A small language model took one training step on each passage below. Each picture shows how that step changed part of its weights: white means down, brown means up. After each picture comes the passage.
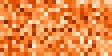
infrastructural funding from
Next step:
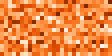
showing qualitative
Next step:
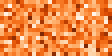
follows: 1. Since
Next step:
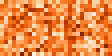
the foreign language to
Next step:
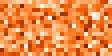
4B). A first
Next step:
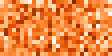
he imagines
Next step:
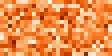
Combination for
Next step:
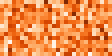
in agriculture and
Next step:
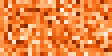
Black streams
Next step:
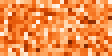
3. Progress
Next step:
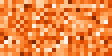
to classify the given
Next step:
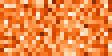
was previously known.
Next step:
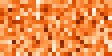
may in all good
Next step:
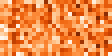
in at least one other
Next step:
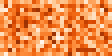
Bands move out and
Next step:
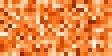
For example, too
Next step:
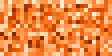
of light hadron
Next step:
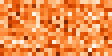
management and organizational growth
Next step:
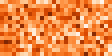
Seixal –
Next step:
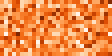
values ranging between
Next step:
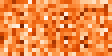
Coordinate systems
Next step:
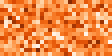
resistance to eight
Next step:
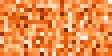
CDCl ₃
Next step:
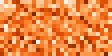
found that the mean
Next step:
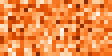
industry have become increasingly
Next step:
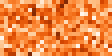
mineral oil for
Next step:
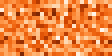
of federated
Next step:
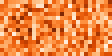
the expression of
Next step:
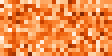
flair for the
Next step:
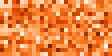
expense of high water
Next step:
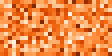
conceptualizing how
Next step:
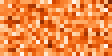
specific examples of the
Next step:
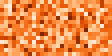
domain. In the present
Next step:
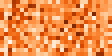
approach and technological
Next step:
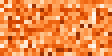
principal investigator
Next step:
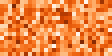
function, hypotension,
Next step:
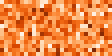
much of the growth activity
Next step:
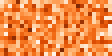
by John
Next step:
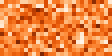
a comprehensive User
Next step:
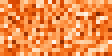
functional split
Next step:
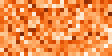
York University School
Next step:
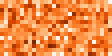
is two stones,
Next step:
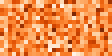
to catalysts in
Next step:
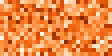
disease that affects the
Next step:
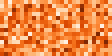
of excess pore
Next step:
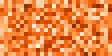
to be addressed.
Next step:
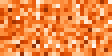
mayor, installed
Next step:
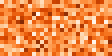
not sufficient to
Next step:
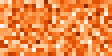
in-line manufacturing
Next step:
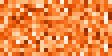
the ratio of the
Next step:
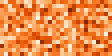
US Army
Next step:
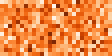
which to impart key
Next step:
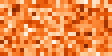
heavy consumers
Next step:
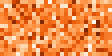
relevant development directions
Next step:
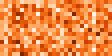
cash flow analysis at
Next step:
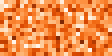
than mainstream literature,
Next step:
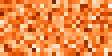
to neighbouring
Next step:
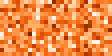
while some of them see
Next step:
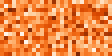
Actual submission
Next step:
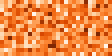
point of view of their
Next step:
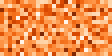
does not provide information about
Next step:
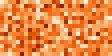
into graphical software and
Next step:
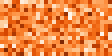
as PARAM
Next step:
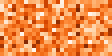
from these respondents,
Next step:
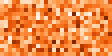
as gestational age
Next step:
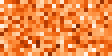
directly drives the
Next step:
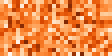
through Google
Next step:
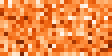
that adequate
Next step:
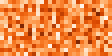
but upwards of
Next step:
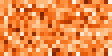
EBP adoption
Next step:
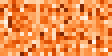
and Nichter,
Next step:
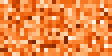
initial Hubble constant
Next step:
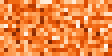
potential role of WM
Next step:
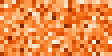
for special favours
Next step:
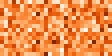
Science, State and Research
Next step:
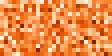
but only had the
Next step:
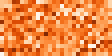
require further investigation to
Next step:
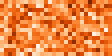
the way for future research
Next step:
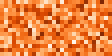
A comparison of the magnetic
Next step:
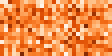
hyposmia or
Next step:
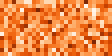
First, the
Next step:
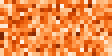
developed mobile application is
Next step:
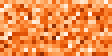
Computer Science*,
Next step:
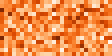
the vows and
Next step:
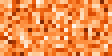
fields in the process of
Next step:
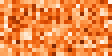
stock exchange,
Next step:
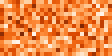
selection, there are three
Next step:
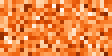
to prolong the
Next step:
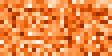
Aug 1.
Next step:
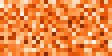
In this case, it
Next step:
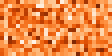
tongue narrow
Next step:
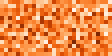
pressure drops.
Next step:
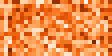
expansion and
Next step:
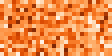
assay and impurity
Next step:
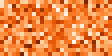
nature of the entire
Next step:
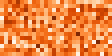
labor migration
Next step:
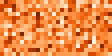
values were approached
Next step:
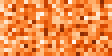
from the transformation from
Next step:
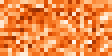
a webinar
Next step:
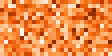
also calculated a set of
